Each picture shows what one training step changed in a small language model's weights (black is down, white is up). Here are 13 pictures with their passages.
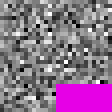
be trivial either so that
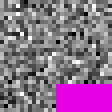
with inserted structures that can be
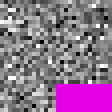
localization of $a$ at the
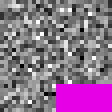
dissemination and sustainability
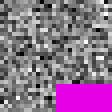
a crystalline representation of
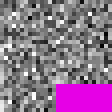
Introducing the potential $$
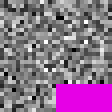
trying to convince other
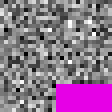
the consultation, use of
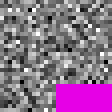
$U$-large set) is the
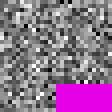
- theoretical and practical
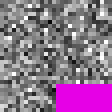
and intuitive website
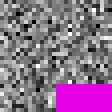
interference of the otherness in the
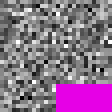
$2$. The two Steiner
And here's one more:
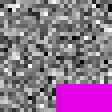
by hydrological alteration
